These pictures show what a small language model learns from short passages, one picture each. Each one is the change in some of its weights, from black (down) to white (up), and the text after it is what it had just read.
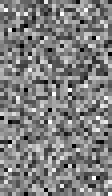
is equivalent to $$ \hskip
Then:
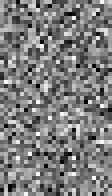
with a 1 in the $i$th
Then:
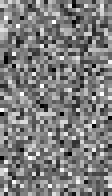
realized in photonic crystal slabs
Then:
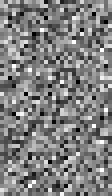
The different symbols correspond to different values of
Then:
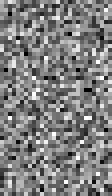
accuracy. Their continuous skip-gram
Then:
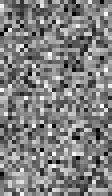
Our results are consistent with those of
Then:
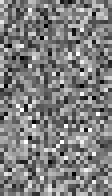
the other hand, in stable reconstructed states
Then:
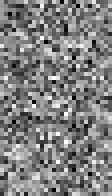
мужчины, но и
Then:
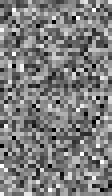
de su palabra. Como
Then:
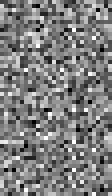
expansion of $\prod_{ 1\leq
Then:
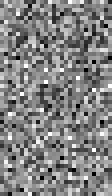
in the first order (TEM10)
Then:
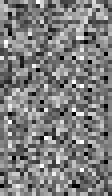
юқори бўлди.
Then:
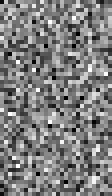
largely made of copper. The
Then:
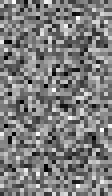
exists an $i$ such that
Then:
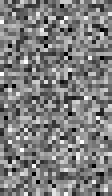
The linear function is denoted as $g =
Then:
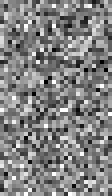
dependence structures of the two groups are respectively denoted
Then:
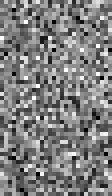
relationship with the symptoms of
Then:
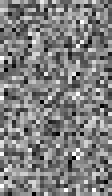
les événements de
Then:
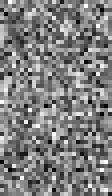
define the regions where both CO$_2$
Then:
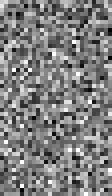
host galaxies have S\'ersic indices
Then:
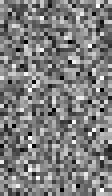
compatibility data (3) in
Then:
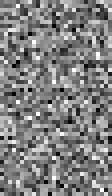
is then written as \begin{eqnarray}
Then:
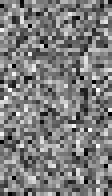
in the Skorokhod space
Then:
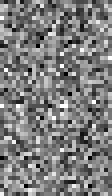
way, $\hbar Q$ represents the momentum
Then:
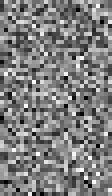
у виробничих
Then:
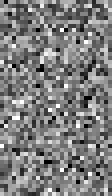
убыли костной
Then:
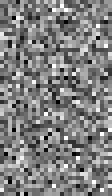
contour} \ee This is an explicit
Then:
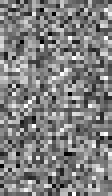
law to find that a velocity difference along the
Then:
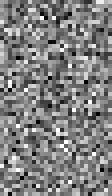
to the equation $\Delta_{r} =
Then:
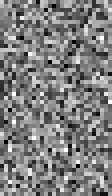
niveau, waar tussen
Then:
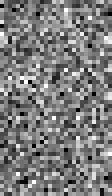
loss of 30 to 50%. It also
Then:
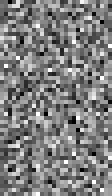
matn, matnli rasmlar
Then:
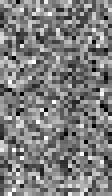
است. مشاهده
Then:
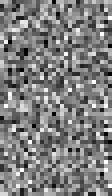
pada distribusi frekuensi.
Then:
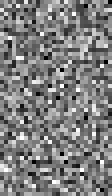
holomorphic PSD kernels
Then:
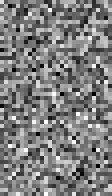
of \cite{CG2}: an
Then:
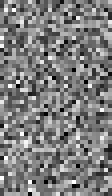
upcoming task, the embedding sequence is
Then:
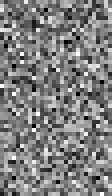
triangulate with alternating
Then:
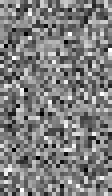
is a novel, phenomenologically
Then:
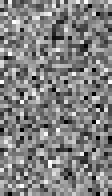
\varepsilon\to 0\qquad
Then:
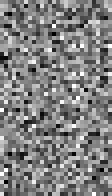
choose the momentum fractions of charm
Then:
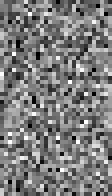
folgenden genannt: - Die
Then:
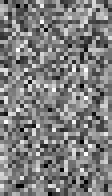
Олимхон дастлаб
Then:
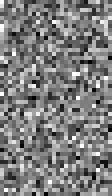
na familiaridade que muitos
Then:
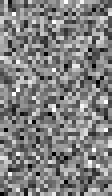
$\nu_k$). The case
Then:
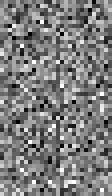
one assumes that part of the
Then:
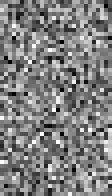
Stats Energy (CLK
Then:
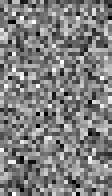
estudiantes en el programa de
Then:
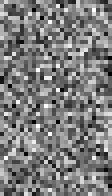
Argonne National Laboratory,
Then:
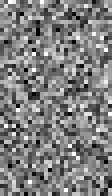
Pi responsável pelo
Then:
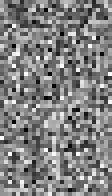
para controlar e inhibir
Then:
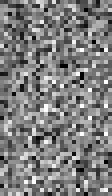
қисми бўлиб, у
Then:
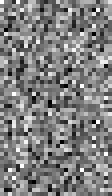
In the neutrino-transparent limit relevant
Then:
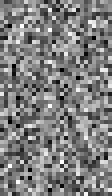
that $\SMod(S)/D$
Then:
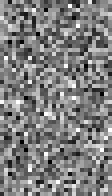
prakticky všetky
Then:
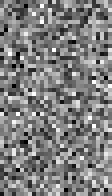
would like to quote at this place
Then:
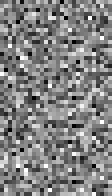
other implication, we preliminarily remark
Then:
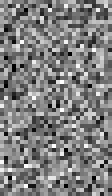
of stochastic differential equations driven by
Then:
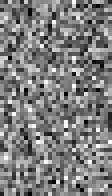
(Young vd.,
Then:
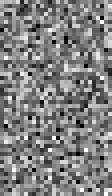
data show clear spatial and temporal dependence
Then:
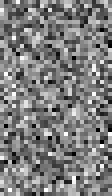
indubitavelmente, de um
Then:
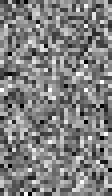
soils and water scarcity,
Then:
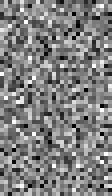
the main text or the supplementary
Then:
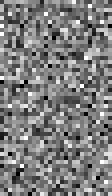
\section{Introduction} A quantum computer
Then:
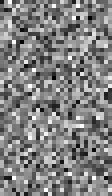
Economic Reform Experience of
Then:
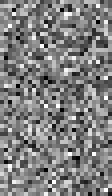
to extend this result to a modulo 27
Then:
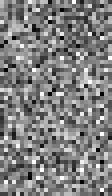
assumptions \textbf{(A0)} and
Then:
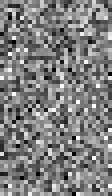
kasbiy va ma'naviy
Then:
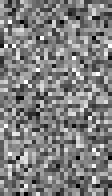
Allahverdi Aliyev,
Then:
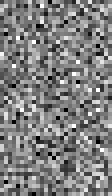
orbits must be integrated over the entire length
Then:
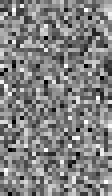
sauvetage de la crise
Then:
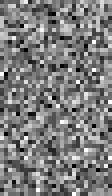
izlanadi, faktlarni
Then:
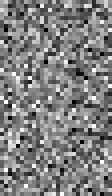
due to systemic or personal
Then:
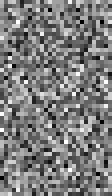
изследваните лица
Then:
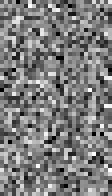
body mass\\ $R=1$
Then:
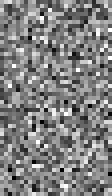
with prior physics-based CPFE
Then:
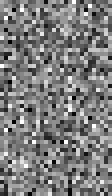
этом свою роль
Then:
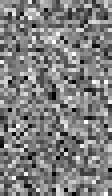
ustuvor yo'nalishlarini
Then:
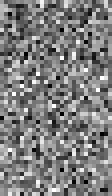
кўрсатади. Шу
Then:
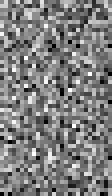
za účelem obnovy
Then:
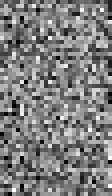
Argentina. Es especialista
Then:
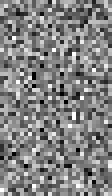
see Dolag et al. (2002).
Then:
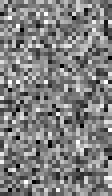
Kasner epochs.
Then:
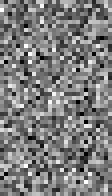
результатами рейтингового
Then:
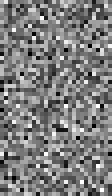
to be conservative. In any
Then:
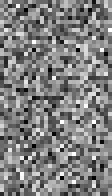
of sections of $G$ that are isomorphic
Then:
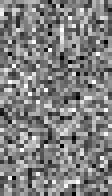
terms times the $d$-dimensional analog
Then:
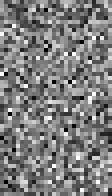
para se realizar a predição do
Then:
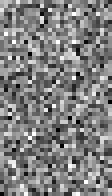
neutrons per second and was positioned either
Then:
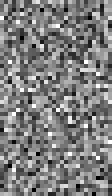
Notably, a significant surge in
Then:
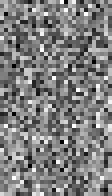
взятое требует
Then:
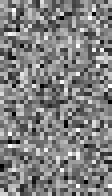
bent by the black hole geometry. The
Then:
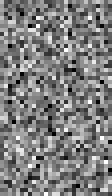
% % Only the categorical component for
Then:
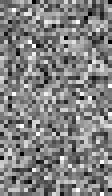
the two domain walls, depending on
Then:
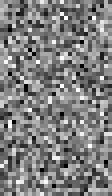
References we give some most relevant
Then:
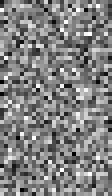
Customer Personality Analysis
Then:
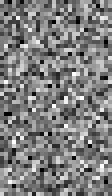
by the periodic orbits. However I do not
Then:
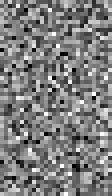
of its boundary 2-spheres.
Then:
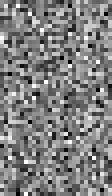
communication. Everyone was attentive
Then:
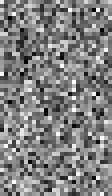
In the second subsection, we review works
